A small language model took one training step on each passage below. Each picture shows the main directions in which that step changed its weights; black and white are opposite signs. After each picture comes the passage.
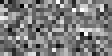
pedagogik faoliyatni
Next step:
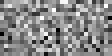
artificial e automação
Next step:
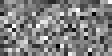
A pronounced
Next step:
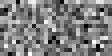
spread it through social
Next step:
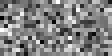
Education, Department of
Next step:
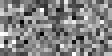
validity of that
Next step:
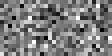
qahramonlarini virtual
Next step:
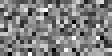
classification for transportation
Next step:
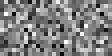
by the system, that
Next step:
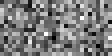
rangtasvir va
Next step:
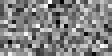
specified using data provided
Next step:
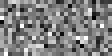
effective coordination among
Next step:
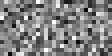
such give no room
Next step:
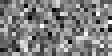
dalillar tizimini
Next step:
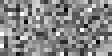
release of open
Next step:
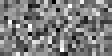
по сравнению
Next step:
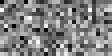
в принципе
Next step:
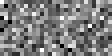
como mapeamento dos
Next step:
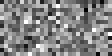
tilshunos sifatida til
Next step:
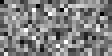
Jorge Dias
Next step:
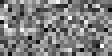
development. The article shows
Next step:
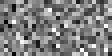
Robinson⁶ did
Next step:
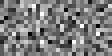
Every step that will
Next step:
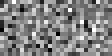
particularly significant. It is
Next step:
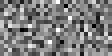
from the measurements.
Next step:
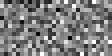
is new in this study
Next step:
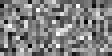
its sorption of
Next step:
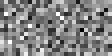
by the media, so
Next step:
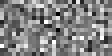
werden können sind der
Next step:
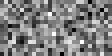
del mismo, -
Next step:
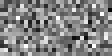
its portability.
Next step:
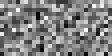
wavelength and
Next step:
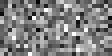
reflection pools,
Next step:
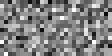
not serially
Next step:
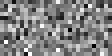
individual the ability to gain
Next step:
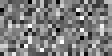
for the entire region and
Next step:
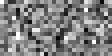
основанные на
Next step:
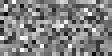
any other theory. It
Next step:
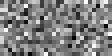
and time complexity.
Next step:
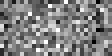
consists of scarce
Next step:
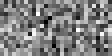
on ecosystem functions
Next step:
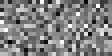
and determined, then the
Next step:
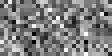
Dummy Education No
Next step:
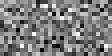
de estas energías
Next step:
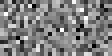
the conflict potential in relations
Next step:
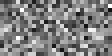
Satz nicht im
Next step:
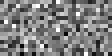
complex assignments.
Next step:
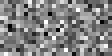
β subunit
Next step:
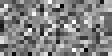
structure and consideration
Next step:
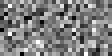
the relays. The
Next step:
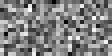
still a deformity
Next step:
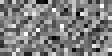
la imagen*. La
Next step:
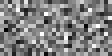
recibe una
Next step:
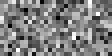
ABSTRACT This
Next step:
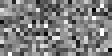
upto 60 mole
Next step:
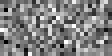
instance, the
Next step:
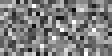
clear injustice against
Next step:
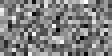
forests and the
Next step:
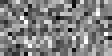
para fomentar el
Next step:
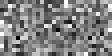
due to effect of
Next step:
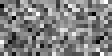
(open research
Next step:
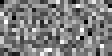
амаранта также
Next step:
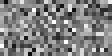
In Microsoft
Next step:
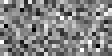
Paz, la
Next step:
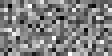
hidden layer, and
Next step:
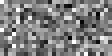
3. Haga
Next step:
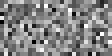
experiments has shown that the
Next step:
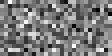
підхід до
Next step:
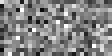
своем известном
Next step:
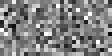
many of them led by
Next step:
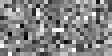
gender, socio-economic
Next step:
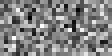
learning how to deal
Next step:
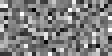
de sortir de
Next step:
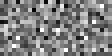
dapat melakukan
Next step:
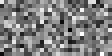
conservadora não
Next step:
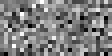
Moisture Stress
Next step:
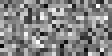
va faoliyatga asoslangan
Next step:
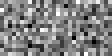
for achieving the goals
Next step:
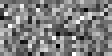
his idea of removal
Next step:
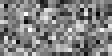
faylasuf va
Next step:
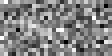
an independent reading,
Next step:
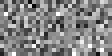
the caller and the
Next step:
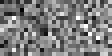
to the excited
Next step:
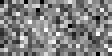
при анализе результатов
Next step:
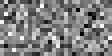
that in turn provide additional
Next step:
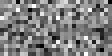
diagnosis of virus
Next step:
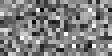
or bleeding
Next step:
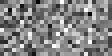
ambiente e desenvolvimento
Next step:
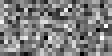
aquilo que nos
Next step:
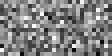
demonstrating basic electrical
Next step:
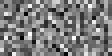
the clinical efficacy
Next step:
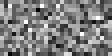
dan menaati
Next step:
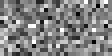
and fibers is related
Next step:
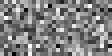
elas: o
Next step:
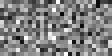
clear that the agreement
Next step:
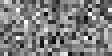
jej rolę
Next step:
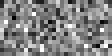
а также фоном
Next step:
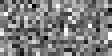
the effect is most
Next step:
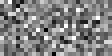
calidad de vida,
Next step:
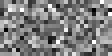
це політика
